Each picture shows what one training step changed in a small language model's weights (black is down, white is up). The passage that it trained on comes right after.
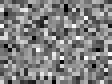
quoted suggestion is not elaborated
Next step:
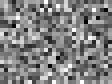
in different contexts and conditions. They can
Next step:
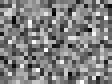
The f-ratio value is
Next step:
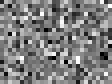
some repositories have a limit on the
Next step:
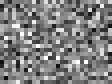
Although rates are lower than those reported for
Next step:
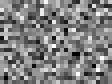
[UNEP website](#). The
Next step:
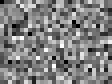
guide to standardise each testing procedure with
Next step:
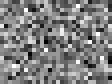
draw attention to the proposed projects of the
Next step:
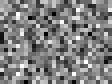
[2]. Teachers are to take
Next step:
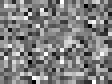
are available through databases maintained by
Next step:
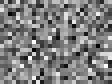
very common in human beings, especially
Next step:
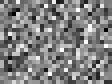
Ang bokashi kay
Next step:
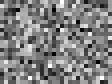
social interactions within and outside of the
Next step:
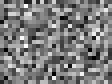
PU: Public (must be
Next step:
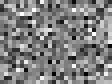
m Current Speed v (mean)
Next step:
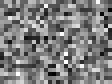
dense vegetation being the predominant
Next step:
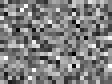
break down with concerted switch of
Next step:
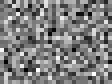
electric dipole intensity parameters for the
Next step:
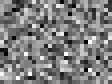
Already the discrepancy of results
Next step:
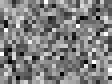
to highlight the challenges faced Muslim
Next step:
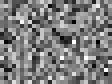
the additional prime factor is not
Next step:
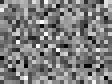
specimens allows each veterinarian to
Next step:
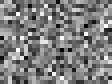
Figures 2E and G are above
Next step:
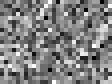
initial conditions. Compared with single
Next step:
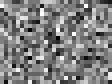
and assignment for calculating of the cost
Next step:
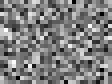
of Acute Abdomen with the
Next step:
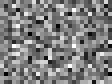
3 patients again the percentage of improvement of
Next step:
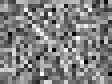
amendments or comparable ethical standards.
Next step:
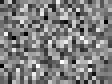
all tubes, including the name of
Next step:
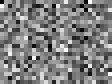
libraries is discussed in Section III.
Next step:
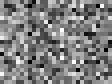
emissions in Denmark by 70%
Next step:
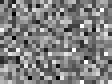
\subseteq \lambda$.
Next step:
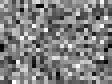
called Oottupura, where men
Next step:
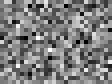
as receptors if they have functional
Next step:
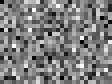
policy makers ([Mulrow,
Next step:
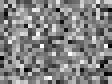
and gender -.216
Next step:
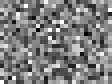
[6]. A key feature of our
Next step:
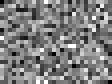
correlation between daily intake of fluoride
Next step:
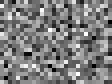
implemented (Chechenova &
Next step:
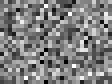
severe clinical impact, a comprehensive understanding of
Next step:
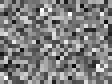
authors and can be provided upon reasonable request
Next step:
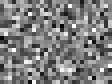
were performed at the Centro
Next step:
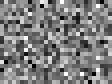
demonstrate a scalable approach of manufacturing
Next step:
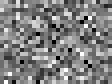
caused by a small change in the dependent
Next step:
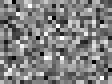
Source: developed by authors Conclusion:
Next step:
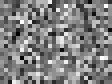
the positive response to therapy. Discussion The
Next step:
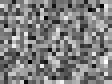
policy advice. Early
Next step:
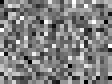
hypothesis of a core–shell
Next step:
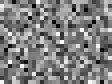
report, and circulating report
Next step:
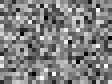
public and private sector banks in
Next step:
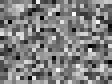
surface. The electrolyte is the
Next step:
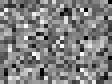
is mainly collective and manifests itself
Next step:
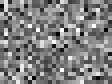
uses that include various public facilities that serve
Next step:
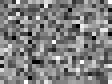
hydrogen. Subsequent annealing
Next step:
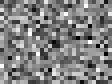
use cases." The evolving
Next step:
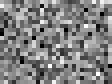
and foetal outcomes in rural
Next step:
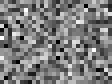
form a major part of the Adi
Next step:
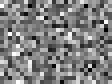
criteria. These spanned healthcare
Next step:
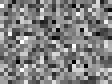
qualitative or ethnographic research we need
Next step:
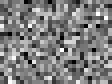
The present contribution provides analysts with
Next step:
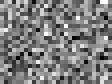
domain Construct validity (%)
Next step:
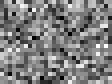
= 2 G (Good): Total
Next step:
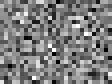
which traditional music is represented revolves
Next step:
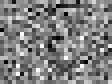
should be regarded as a side effect
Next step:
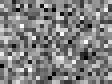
economy as of July 2024.
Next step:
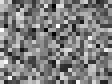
distribution of material assistance rather than provision of
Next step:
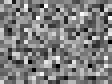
maps estimated in this study for the six
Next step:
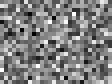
space [4]. In path planning problem
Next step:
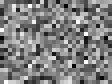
highlighting its numerous mosques,
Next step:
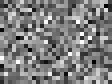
the last decade for which there is
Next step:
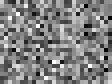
performance by 10.7%.
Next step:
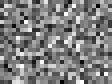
discovery using Latent Components
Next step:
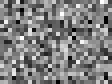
essential to human connection, it can be
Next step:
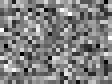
may be considered. Furthermore, the
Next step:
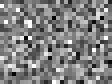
data. The proposed few-shot
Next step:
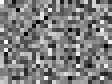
data collection in such design research methods.
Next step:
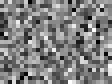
Spectracord was employed to record
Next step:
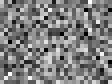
data asset elements and fine classification of
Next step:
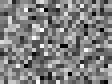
is the process of introducing digital technologies into
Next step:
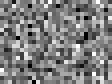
781 approaches via single cell
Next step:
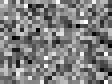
due to the intrinsic
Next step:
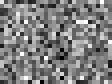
confine silver, avoiding its
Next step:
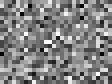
measurement and evaluation. The questionnaire was
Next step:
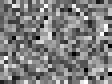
specimens Fig 5. High speed images of
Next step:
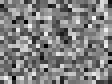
first glance, a clear difference between
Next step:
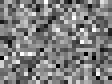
well as the strategic roles of libraries
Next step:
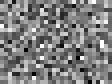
devices is the First Class distalizer
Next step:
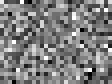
in such case, for example the
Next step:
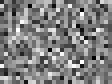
a Durbin–Watson
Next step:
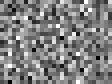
other users, but solely on the
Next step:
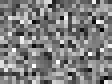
the user's task. Low The
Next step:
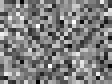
performance of employees to motivate them in
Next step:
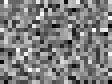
that determine women’s fate within
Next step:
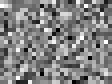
and will never be passed to
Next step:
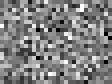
(2018) stated that the procurement of
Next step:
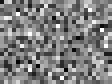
Fig.1: System Block diagram
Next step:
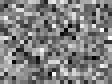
or planned undertaking [1].
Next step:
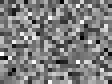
do, but does this categorical
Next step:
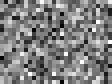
and productive resources that is sufficient to
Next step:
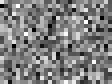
public. Randomly oriented carbon
